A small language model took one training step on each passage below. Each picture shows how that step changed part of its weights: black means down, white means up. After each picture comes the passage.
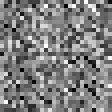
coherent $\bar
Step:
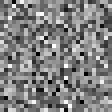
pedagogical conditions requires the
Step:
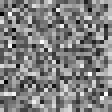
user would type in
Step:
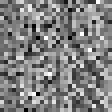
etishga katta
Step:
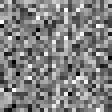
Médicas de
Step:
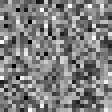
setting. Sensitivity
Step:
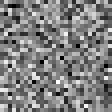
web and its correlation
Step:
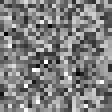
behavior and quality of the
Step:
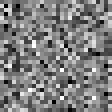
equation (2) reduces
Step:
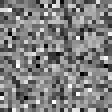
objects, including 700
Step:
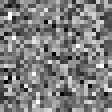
total energy of a solution
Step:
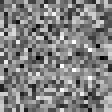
is rendered
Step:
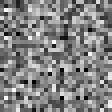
regime for particles that do
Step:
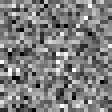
conhecimento sobre
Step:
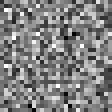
region compared to the rest
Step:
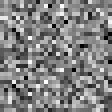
imagen corporal que
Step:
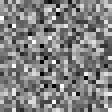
sof, toza
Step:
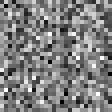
part count. The
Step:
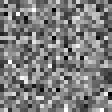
the knowledge of a
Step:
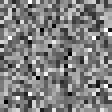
LAB starter.
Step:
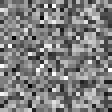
work, fulfilling
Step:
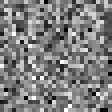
as the switching
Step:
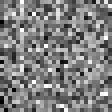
на певний
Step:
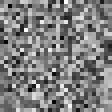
definition and evaluation method of
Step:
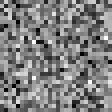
function multiplied by a
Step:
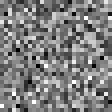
a batch size
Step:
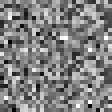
contributions Concept,
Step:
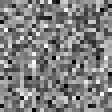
good agreement with our experimental
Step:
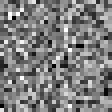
different levels of hardware noise
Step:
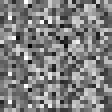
medical video generation.
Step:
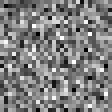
detectors is quite
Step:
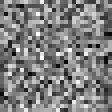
and exchange of data.
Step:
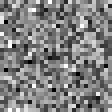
negative and degrading
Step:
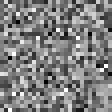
a constant and cannot be
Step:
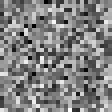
was soley from
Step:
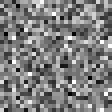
plane wave basis set was
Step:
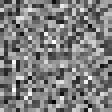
is well known that a
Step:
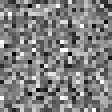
real vaqt
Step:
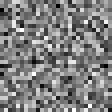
sifatida qaralgan.
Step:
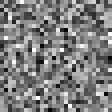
distributed by the nodes
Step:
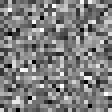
particles, ($f$),
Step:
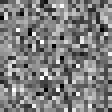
assim, uma
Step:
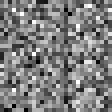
Europe). The result
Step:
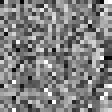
aid in the
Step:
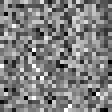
and their switching
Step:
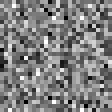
compressed datasets of
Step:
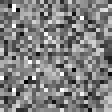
is known to host
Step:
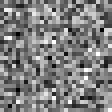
in terms of different theories
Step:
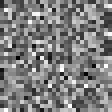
services for treating
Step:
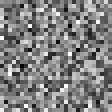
positrons used
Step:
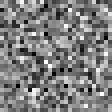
і тільки
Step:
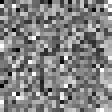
voor zover er
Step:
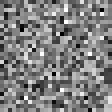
step is a measurement of
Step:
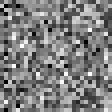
value. We must be
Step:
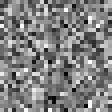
ethonolic extract
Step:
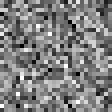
The Maxwell
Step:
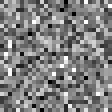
gained from the study
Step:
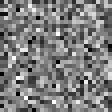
how this might occur are
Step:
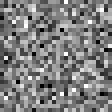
dengan demikian,
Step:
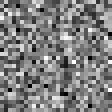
velocity structure shown in
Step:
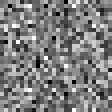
the circumstances
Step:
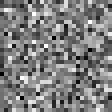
details in favor of
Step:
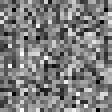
1) системне
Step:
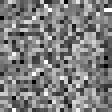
and an oral
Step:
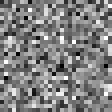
not to alienate
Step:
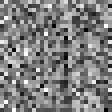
LD. Family
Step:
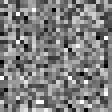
the computational efficiency of these
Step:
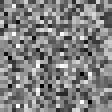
is imposed.
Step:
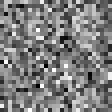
and green beams,
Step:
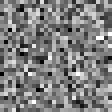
on the left a more
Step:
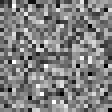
does not exceed
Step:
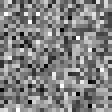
Philology, Professor
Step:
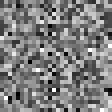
functions and services,
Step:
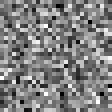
to Serrat
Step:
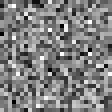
have a link to
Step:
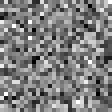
your diet",
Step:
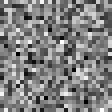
with transport properties strongly dependent
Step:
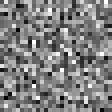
which the interference between
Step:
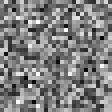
не только в
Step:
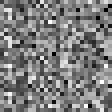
prediction formulation as
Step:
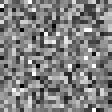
PC is parallel
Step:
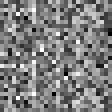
the way to improvement in
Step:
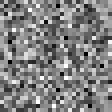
point and chaotic
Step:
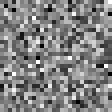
on a vast range
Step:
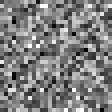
Comissão Internacional
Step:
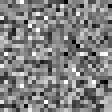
ва касбий
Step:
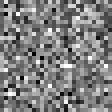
the phase space. One
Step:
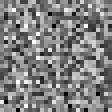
to calculate the second-
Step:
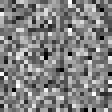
omillari ichki
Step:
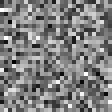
since it gives a
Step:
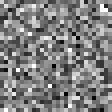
the only persona with
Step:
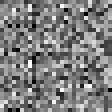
is no notion of
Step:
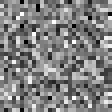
be tedious
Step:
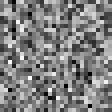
наук. М.:
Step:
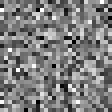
the steaming treatment
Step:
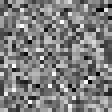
are living away
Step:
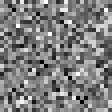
The results indicate that
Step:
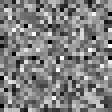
example plagiarism
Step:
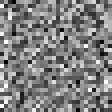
first Brioullin
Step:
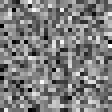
NICU stay
